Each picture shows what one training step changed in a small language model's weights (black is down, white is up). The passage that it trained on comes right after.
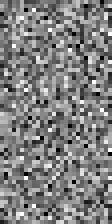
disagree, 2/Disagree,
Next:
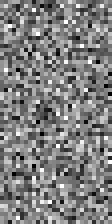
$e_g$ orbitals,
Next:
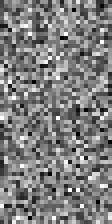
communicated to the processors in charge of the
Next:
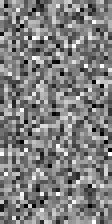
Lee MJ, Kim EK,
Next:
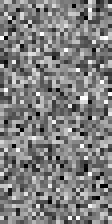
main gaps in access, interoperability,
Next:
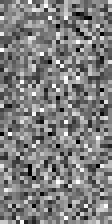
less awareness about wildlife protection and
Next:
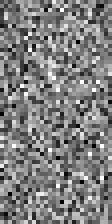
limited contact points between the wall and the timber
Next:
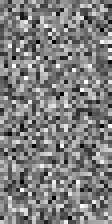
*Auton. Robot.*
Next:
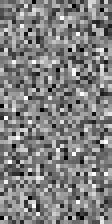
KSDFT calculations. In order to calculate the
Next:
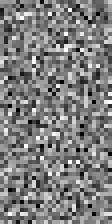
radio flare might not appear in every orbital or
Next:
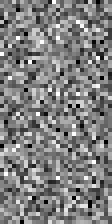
highly intricate over many -- but not all
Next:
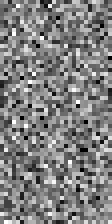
that in true fractional quantum Hall effect.
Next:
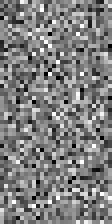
was observed to affect the concentration of ammonia
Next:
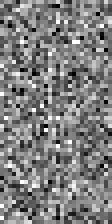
Thus, with the dressing field
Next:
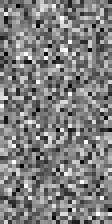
adverse drug reactions (ADRs)
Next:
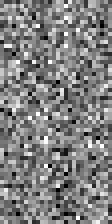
question in their studies: is there a connection between
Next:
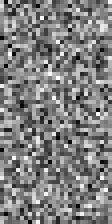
the momenta $p_1$,
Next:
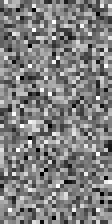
compared with cattle and buffalo
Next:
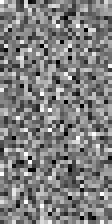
as well as lower concentrations of AdA,
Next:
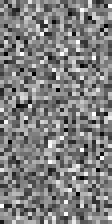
Failure of Constructivist,
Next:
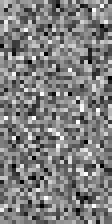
is associated to a non-relativistic massive
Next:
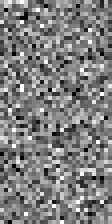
a circularly-symmetric complex normal distribution with mean
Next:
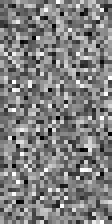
For the ratchet-type configuration
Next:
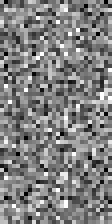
rats orally administered
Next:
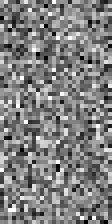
is larger than the skin depth and when the
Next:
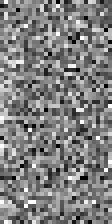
potential of queen pineapple
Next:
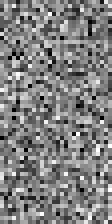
5 shows the schematic of the engine cold
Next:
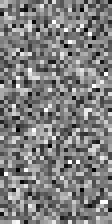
must be taken into serious consideration in order to
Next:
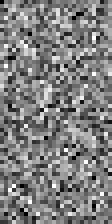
\left| \phi \right\rangle
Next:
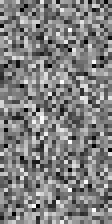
Access, Open Data, Open Standards,
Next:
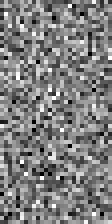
R_2Te was found higher than their
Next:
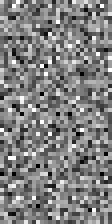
it's possible to use an external electric field to
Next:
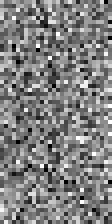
Taconet P, Zogo
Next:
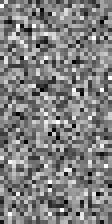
\radpol code is now well tested and
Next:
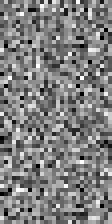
representative values of $R$ and $L$,
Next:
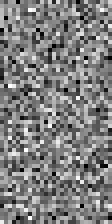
to the polynomial fit of the Pleiades
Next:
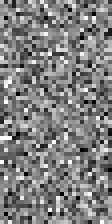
database in the form of coordinate arrays.
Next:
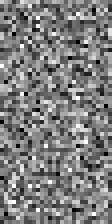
\end{equation} Thus, for a white
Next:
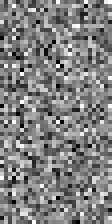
during the run-up to the 2016 US
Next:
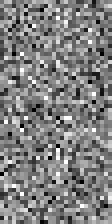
a practical and determined approach. Jupiter's
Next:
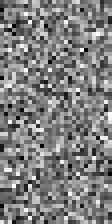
of the quality of the inverse approaches. Finally,
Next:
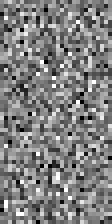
correction factor (ICF), obtained from ionization
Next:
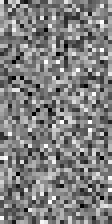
the De Laval nozzle problem.
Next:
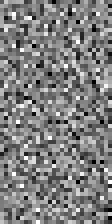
slides of *Bremia*
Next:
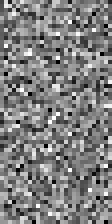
hand the Government needs to increase land productivity,
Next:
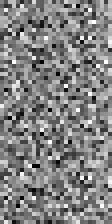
B: An Extremely Selective
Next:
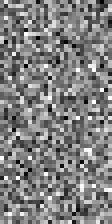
needs to be accomplished for every harmonic
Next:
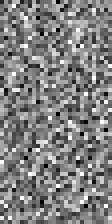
\newcommand{\pr}{Phys. Rev.
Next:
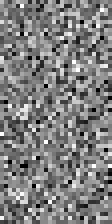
Phys. Rev. Lett. 116
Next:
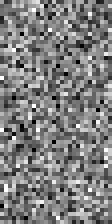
across space for the first component only. \item
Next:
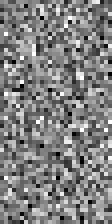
in addition to optimising membrane materials and configurations,
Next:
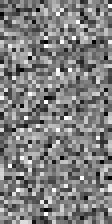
discovering significant evidence of the existence of
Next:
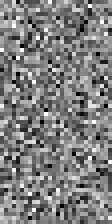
only one non vanishing value for $k$,
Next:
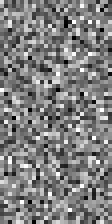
flood glycerin supplies for the
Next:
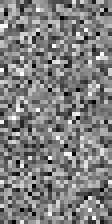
z_i}{\partial a_j}$ changes
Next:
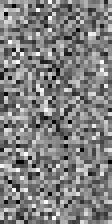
TMDs when studied by means of
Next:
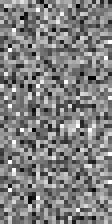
Fig. 14. The 5-link
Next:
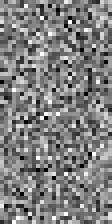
in. Their proficiency in many areas of
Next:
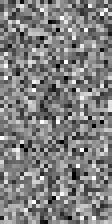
tedious but straightforward. Details
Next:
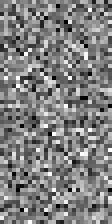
model, as used in Garre et
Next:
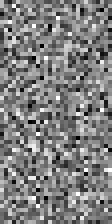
the child to dare to submit
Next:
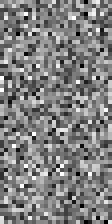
problem but the agent does not have access to
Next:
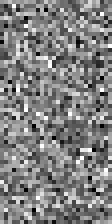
transmission delay is presented in Fig. 7 (in
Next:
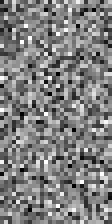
pain and discomforts during the examination
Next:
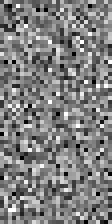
transitions involving the two valence electrons of
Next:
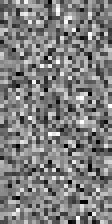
from the tables that RT was not significantly influenced
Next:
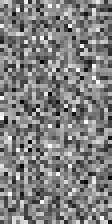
use of the research results, it is necessary to
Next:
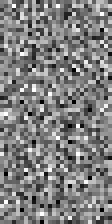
motor activity (SMA) were recorded
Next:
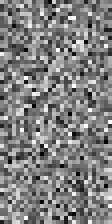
using SM for SRH information, while
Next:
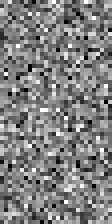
al.*, 2014), as poisonous metal
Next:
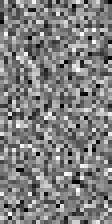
to develop over time even under (constant
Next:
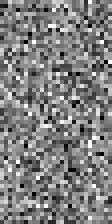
topological lasers [20-22] and quantum
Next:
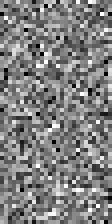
possibility that $\rho_{DE}$ is not
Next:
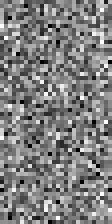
Intensity, Parent-Delivered
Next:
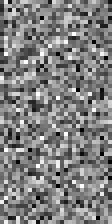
the user may close the application or browser
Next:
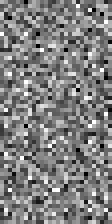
Greenhouse Gas Control*, vol.
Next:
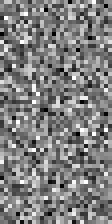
statistics), and to align better with existing
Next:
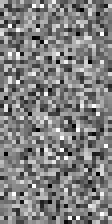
usually employed to describe the physics in a consistent
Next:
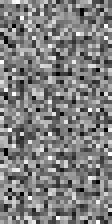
Using exact Coulomb exchange will thus change the slope of
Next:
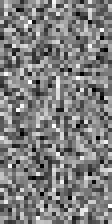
three distinct domains, $D_1$,
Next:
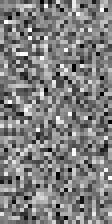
Technology, Akure, Ondo State
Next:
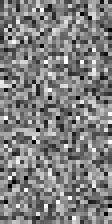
Polarization angle, the angle between the polarization
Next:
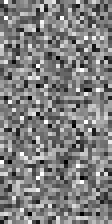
value of $k$ we have to consider the
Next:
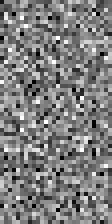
therapies are consequently 'culture bound'
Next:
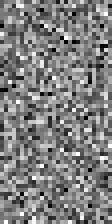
was decided by their wettability
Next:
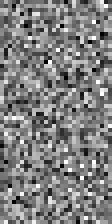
Funds - Loans - Private
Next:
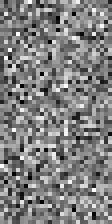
the graviton velocity $k = v
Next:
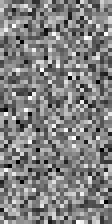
dark matter currently in the halo of our galaxy
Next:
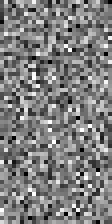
to evaluate their health status. But, after a
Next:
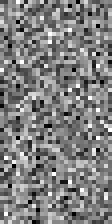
pt . \label{p2}
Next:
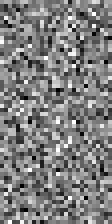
light particle spectra assuming contributions from three sources, a
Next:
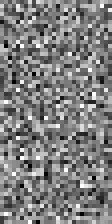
a $10\times$ probe inflation
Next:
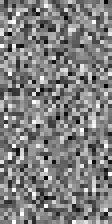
Figure S2). Mycelial growth
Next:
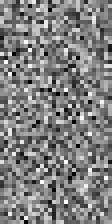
of interest depicted in an image frame, in
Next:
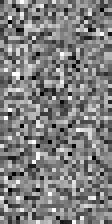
The leading order contribution of the Higgs VEVs
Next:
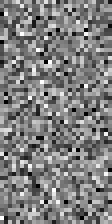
introduce these workflows to increase operability as the
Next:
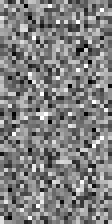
In this paper, we have conjectured the
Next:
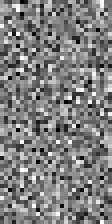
plasticity was dynamic recovery. Introduction The use
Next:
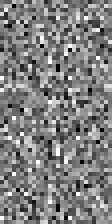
in society through education. Finally, women from
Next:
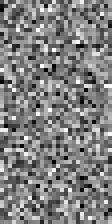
increase of the intrinsic ZT to 0.6
